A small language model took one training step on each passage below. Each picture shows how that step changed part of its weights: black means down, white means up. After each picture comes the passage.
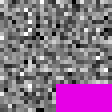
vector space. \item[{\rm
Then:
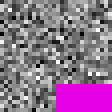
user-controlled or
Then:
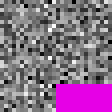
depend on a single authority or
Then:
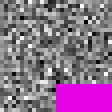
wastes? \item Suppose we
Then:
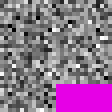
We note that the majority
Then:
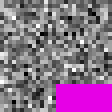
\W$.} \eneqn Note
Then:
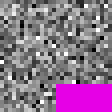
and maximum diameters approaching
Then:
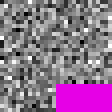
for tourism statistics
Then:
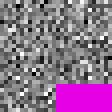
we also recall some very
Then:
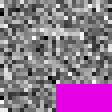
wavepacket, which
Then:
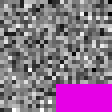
find an inverse of the
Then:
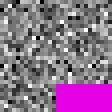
for \eqref{sporta}, using
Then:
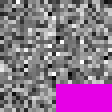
well with both whispered and
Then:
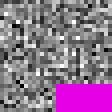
model is in one of these tables
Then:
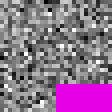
of GeV hit the
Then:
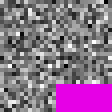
since we were concerned that such
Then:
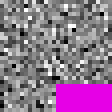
are evidently solved well enough
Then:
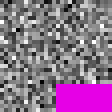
reproduced and adapted the
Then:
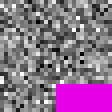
to the summation of series of
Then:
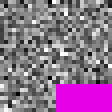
M\&S operates in
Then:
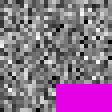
(with an effective mass of many
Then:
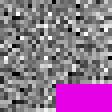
\par \begin{tabular}{l}
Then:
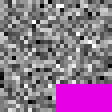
exists $\epsilon>0$ such that
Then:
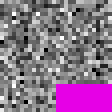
the contracts MM
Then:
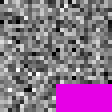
(\bibinfo {year}
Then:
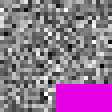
be uncorrelated with galaxy
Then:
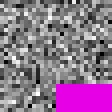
identifies the main directions,
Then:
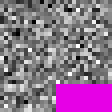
na “Average”
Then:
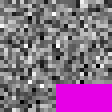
an effective aspect in
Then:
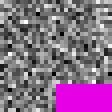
computed using the same algorithm and
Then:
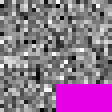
privire la tratament,
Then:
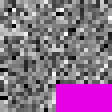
particular, *epistatic*
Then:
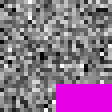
combinatorial proof of the
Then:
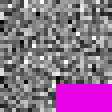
an equivalent norm on $X$
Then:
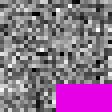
para regular su realización, con
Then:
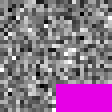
anisotropic flow for
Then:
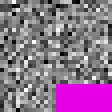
increase of particle density. The other
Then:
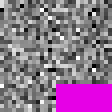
the getter material
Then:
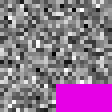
pendapat para ahli
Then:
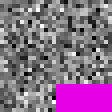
maximum likelihood
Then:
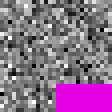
до заморо-
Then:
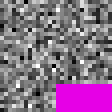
a geometry-based calculation
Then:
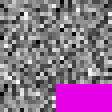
state provides an ideal
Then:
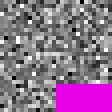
in }X. \] Let
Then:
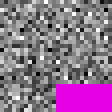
and matrix KdV. We construct
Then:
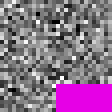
a higher-order mode
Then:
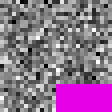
o'quv metodik
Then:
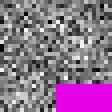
van der Waals interaction
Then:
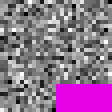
aralash guruhda
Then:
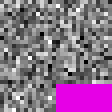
= \o \wedge
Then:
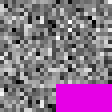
have been investigated
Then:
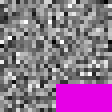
comprendre les motivations
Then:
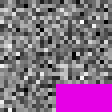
Journal of Analysis and
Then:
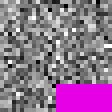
\cite{MRV}) that the
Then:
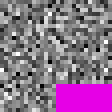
\YY)\ \] with the
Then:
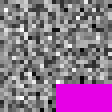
va boshqalar.
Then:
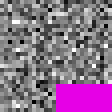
los movimientos
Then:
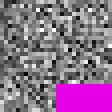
justified with the
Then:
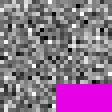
amplitudes to determine the
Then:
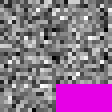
Бу сўзлар
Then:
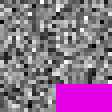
corner flow effects that are not
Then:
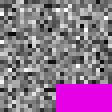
increasing residency?
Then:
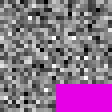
in this paper. Moreover, the
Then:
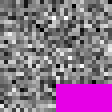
analisis data di dalam
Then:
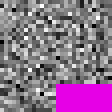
the ensuing subsections we
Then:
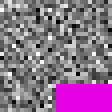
GCGE, which can be
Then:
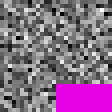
A\ and\ t\in
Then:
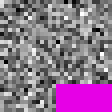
these snapshots were
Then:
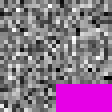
Classical Banach spaces
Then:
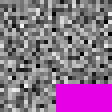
it takes time and space for tree
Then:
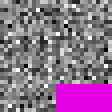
prix et de questions
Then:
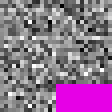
тўғри ва
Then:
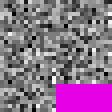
у звичних
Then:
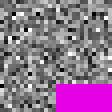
to become fully conducting
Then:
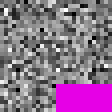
material y temporal para el
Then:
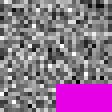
to distinct cores.
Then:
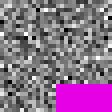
by Faltings that we can
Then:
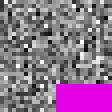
-1$, have an vertical extent
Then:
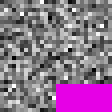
distributions remain nearly
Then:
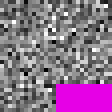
its appropriate visualization
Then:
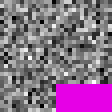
fan and thus the main
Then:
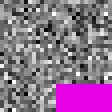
в единую
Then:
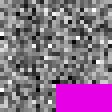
шакл ва
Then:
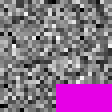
measure \eqref{gibbs}.
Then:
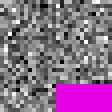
transversal. A contact
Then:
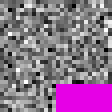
$A(\theta)$ got
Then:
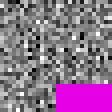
model have good results - are well
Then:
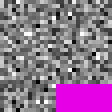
our attention on processes of the
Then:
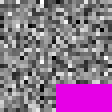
of eight and scale the
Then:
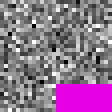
conclude that the ultimate
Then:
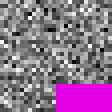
multiple polylogarithms
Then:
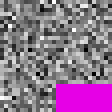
all the terms to be of the same order
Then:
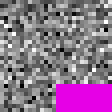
tubdan oshirish
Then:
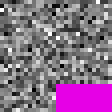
beginning with $2\,2$,
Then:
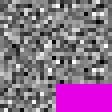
\le j \le n}
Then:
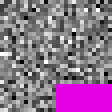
temaların göreceli
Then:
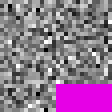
\cref{a3} represents
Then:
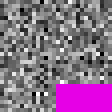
millat ba'zan
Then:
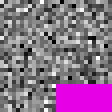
marginal distribution of matrix
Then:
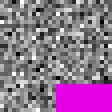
will be seen later, the
